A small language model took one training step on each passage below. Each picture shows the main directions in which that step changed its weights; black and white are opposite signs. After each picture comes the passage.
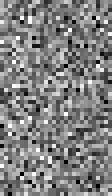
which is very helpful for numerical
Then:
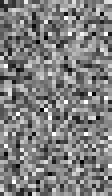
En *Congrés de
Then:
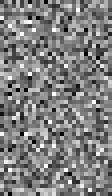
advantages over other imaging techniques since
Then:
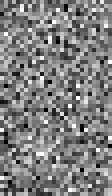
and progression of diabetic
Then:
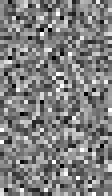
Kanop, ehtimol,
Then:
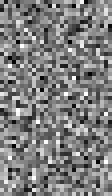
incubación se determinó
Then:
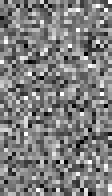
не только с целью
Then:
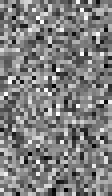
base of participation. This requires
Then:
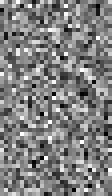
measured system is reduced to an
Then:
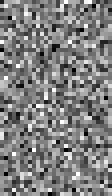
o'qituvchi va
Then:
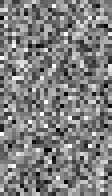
residue was observed on the
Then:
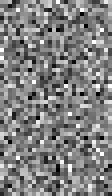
flow, the solution can be expressed
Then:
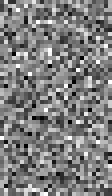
izleniwine alıp
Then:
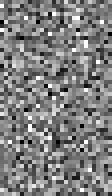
allow energy transfer among trophic levels
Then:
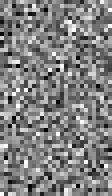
obras de Tito Cardoso
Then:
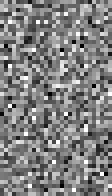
autores em REVISTA
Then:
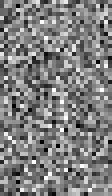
Respublikasi Qurilish
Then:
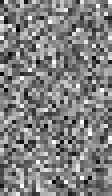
Wilson coefficients at the low mass
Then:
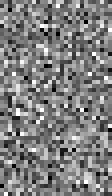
yanada takomillashtirish
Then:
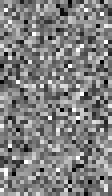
жетеди. Оның
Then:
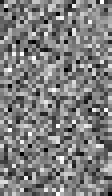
universe decreases neutrinos
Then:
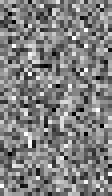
of the Earth. I plant
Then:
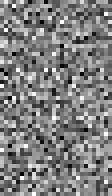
lo otro nunca me
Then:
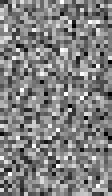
in fact identified with young men
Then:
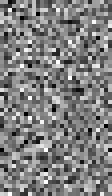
only a single but challenging way to
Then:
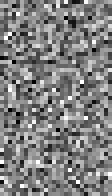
nombre d'années
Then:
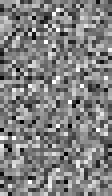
practices. For authors such as
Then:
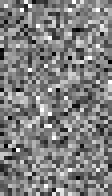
Figure 4. Though the
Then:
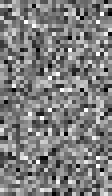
"aircraft" entity
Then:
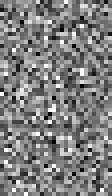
breakdown of cross-sectional
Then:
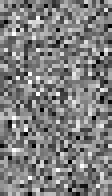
yetib brogan payt
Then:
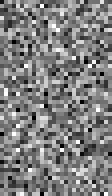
(дата звернення:
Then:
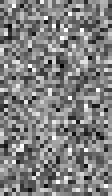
vitro* using dissolving
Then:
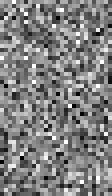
relevaría parte de su
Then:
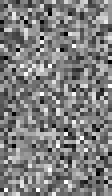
and practical significance of the study
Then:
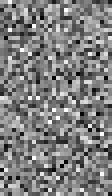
Katipunan Campus,
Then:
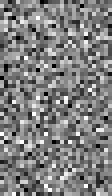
exponential scale height at night
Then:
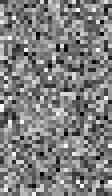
and flat plastron to
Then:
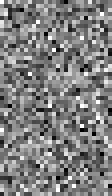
gas diffusion in the pores
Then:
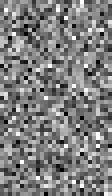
removal steps, which are part
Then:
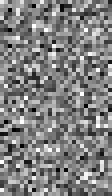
ton calme et froid,
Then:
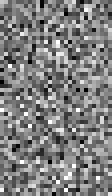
produce a substantial
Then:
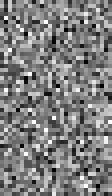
second type of tense in Mashi
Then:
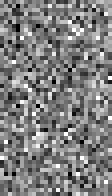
de 25 de junho de
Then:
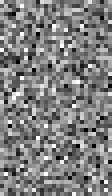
dominating function $f : V \rightarrow
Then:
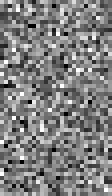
virus Introduction Hepatitis
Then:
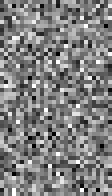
qismi iqtisod
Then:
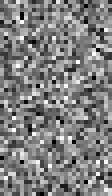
ICT is used, but limitations
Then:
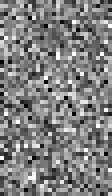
latter ``universe''. In
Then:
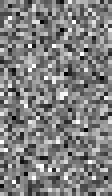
lack of any sizable net
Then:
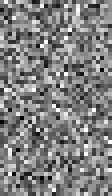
CAD system and readers across different
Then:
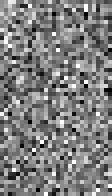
were advised to collect words
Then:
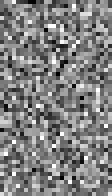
й заручилися його
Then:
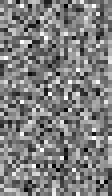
system's binary population.
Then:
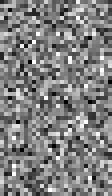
des Benutzerkontos
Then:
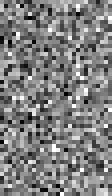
Swarna for 80%
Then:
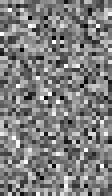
asteroid population does not remain
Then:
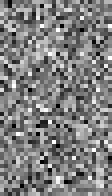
results of the LC case by
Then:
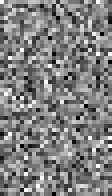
(Podlewiska and van
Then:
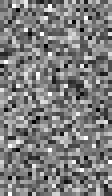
for reference): 'compact'
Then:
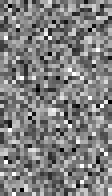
состояния учителя
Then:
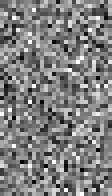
the unsupervised learning of
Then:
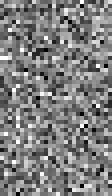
acciones es gente que utilice
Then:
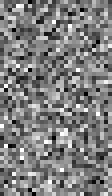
validate the identified issues, with particular
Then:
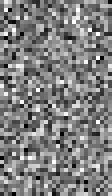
RT treatment lead also to higher peak
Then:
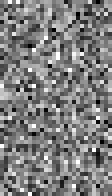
the sample size, that allows us to
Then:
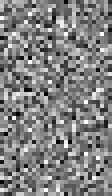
evaporitical cumulations,
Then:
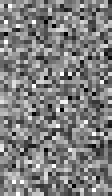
de fluxograma e mediação
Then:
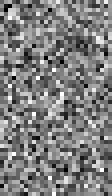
-values of benzoic
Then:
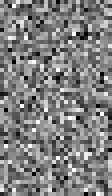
Population Sample size was calculated by
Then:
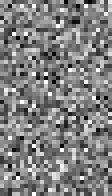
define shapes within a periodic
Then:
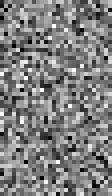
precisely the quantum numbers of the
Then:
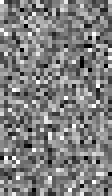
Warzilek, *Der
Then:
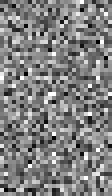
objects invisible to us
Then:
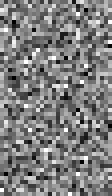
in Sec.4. Summary
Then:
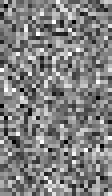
number, $u_g$ be a
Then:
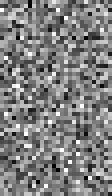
strength and reuse.
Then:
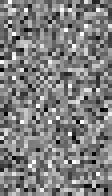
cost associated with ADRs'
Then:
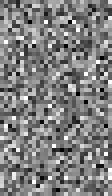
але того ж року за
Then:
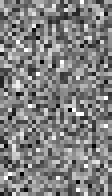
bir o‘quvchi o‘z
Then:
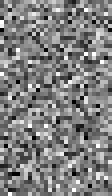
distances measured as the topological distance in
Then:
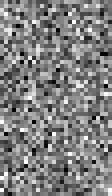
kompaniyasi turoperatorlari
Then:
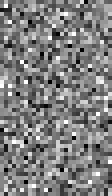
bo‘lgan tizimli,
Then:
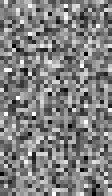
because flaking is a natural process of
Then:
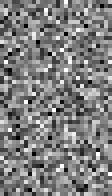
erishish yoʻlida
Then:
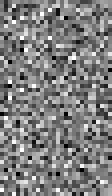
$\hat{x}$ axis and resulting
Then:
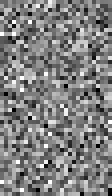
'Bibliometrics: The
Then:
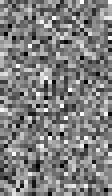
also seen as a *lack of respect
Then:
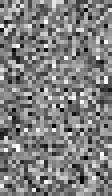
V^A. \end{eqnarray}
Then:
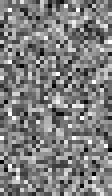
a bijective mapping between
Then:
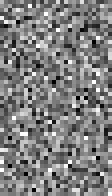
of amplitude is taken as
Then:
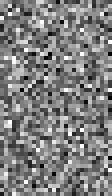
yomgir suvlari hamda
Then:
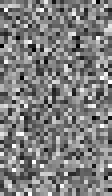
WM LC Order
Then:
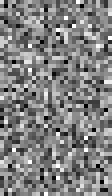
were convolved with a gaussian
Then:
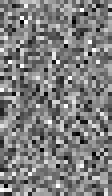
consistent with our numerical evidence of the
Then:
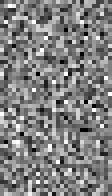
og på land er det
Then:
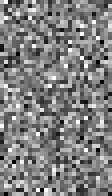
de littérature Les
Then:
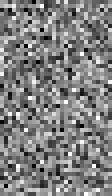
other hand, at lower flow shear the
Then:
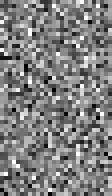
Netherlands ARTICLE
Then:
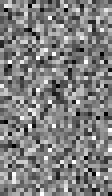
Since there is not yet a
